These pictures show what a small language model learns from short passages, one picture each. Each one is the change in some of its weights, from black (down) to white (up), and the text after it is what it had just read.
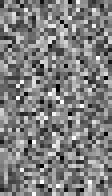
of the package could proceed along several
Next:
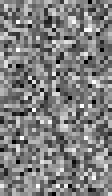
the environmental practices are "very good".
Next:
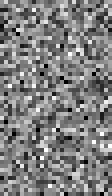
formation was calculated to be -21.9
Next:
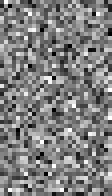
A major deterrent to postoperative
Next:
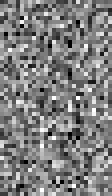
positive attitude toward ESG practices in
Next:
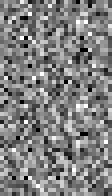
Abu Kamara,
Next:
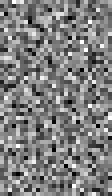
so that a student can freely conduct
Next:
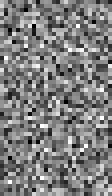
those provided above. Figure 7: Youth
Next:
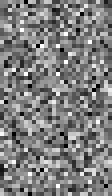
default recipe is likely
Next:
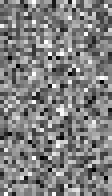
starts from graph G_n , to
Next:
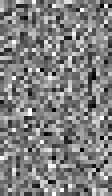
distance education application and research center of a
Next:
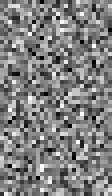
it must be boon for humans
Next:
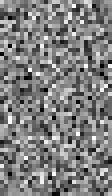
shifts have affected students’ mental,
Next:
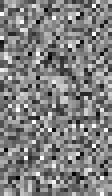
or disclosing hidden
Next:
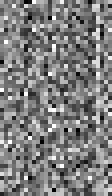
Pollen in Pharmaceutical
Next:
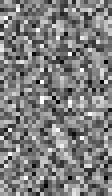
process is omitted in the method leading
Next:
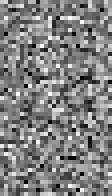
Pb present. Pb found.
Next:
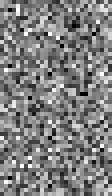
for national economic recovery in
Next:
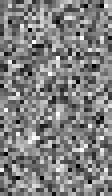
presented. No other phases and grain
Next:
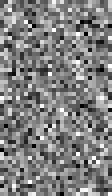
POME up to 85%
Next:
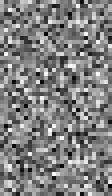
after EF. The reduction in
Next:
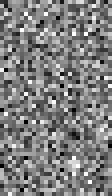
= emotion2vec;
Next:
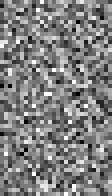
Schematic diagram of the interface
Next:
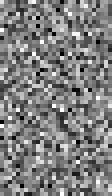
WC. Color Atlas and
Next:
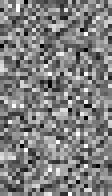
FROM BACILLUS
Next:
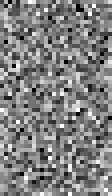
as a way of everyday eating in
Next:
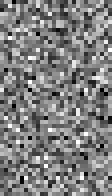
a series of previous systems designed to support decision
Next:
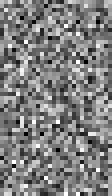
proportion of financial subsidy
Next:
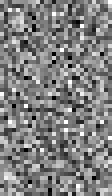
- strongly disagree, 1 -
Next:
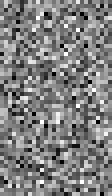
cognitive-behavioral techniques are
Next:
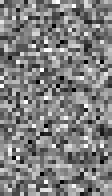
sifting stage was modeled as a
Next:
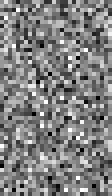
compromise can be reflected in terms
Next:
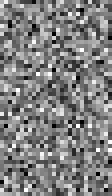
vital for deaf individuals, but learning
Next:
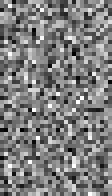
the design process and performance practice. This paper
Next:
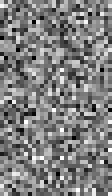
the components and demonstrates how their integration
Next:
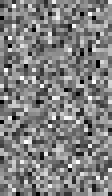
ultrasonic velocities
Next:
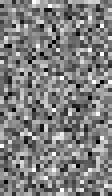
67 Graduation and above
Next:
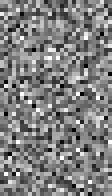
only minor variations. It is also
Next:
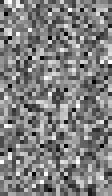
responsible for assuring data quality and protection for
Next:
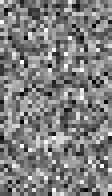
Bawasanta St.
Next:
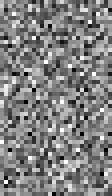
very beginning with a buy in from
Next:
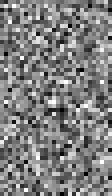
uses a single PN sequence unlike the
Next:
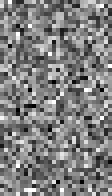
above challenging goal, we
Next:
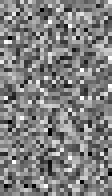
for human because it's made of different types
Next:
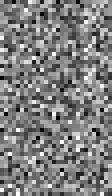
fixed blocks and takes the
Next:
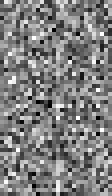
suitable for being subjected to
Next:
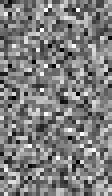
matrix”. This section is included to
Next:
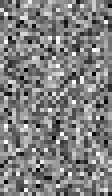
abnormal uterine
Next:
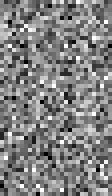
state of Brazilian and
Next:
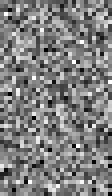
for unidirectional permeability
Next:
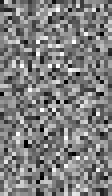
of the Academy of Medical
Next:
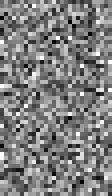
trap), the enclosure is
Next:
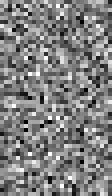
the manual method retains its
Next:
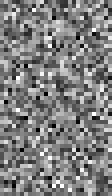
equalities (i.e.
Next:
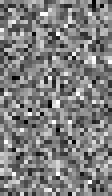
reactor effluent" OR
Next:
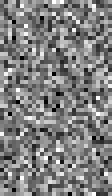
hands-on training of future teachers in
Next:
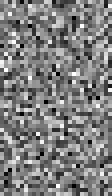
been achieved within that time duration.
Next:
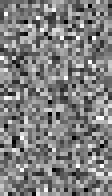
to labanotation where annotated
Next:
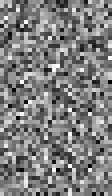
technology. Business schools also face
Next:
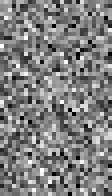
M.E., *Design and
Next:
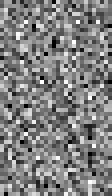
ethanol and air-dried.
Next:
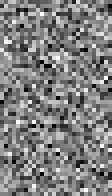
variables used to predict, to a
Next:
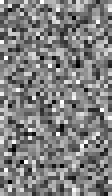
the other hand, classroom learning
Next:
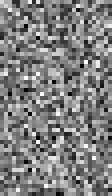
the covariance-based SEM
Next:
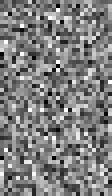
strands, across all educational
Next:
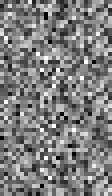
enhanced the water activity of bread.
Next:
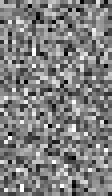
overall summer mean temperature, are
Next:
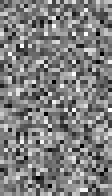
conventional chemicals due to an increasing number
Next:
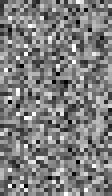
major role in SLE induced
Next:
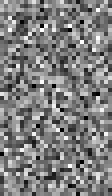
teaching success. This concept only makes sense if
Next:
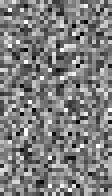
rated at 4.7 ±
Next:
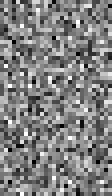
(Indak: Preserving
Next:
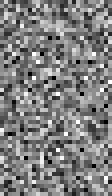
information system in stations to inform users
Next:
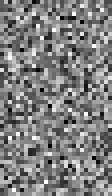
same animals and found later in other brain
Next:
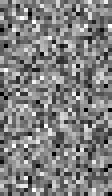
biomass (Jiang *et al.*,
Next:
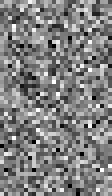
efficiency; Board technological competence;
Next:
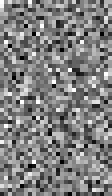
for surface roughness Analysis of variance
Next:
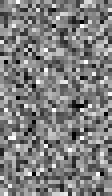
E is the applied field, and r is
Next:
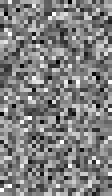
sensing capabilities and data analysis for efficient
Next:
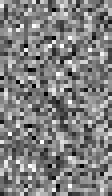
The tool used was standardized Hospital
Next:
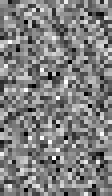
Information Engineering, Computer Science and
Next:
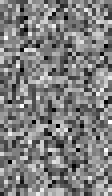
population income, in addition to the
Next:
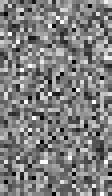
P ₃ (lower slope)
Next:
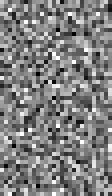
sifat standartlari
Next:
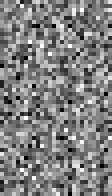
the Indian Hindu government and
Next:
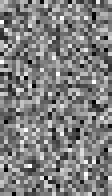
between present and past analogues are presented
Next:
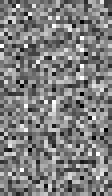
sustains elite classes over
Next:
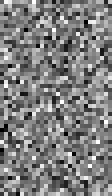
science. This consists in knowing the
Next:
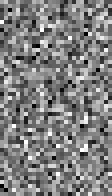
by government. For example, they
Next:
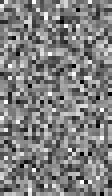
successful which means that student use of the
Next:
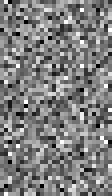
stones. It is said that it has
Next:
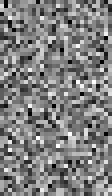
of the agency's mandate and
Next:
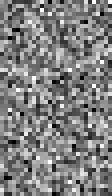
that must be spent by health workers
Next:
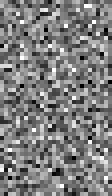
in the global agri-food
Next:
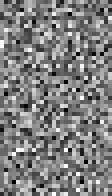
thermal decomposition;
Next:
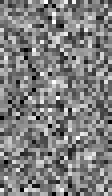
Metacognition, Achievement
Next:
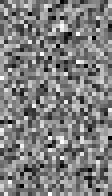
from Giorgio Agamben's
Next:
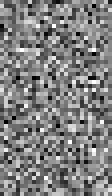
valves in microfluidics are
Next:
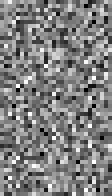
low flash point fuels such as
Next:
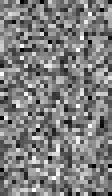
*Marianna Mancino,
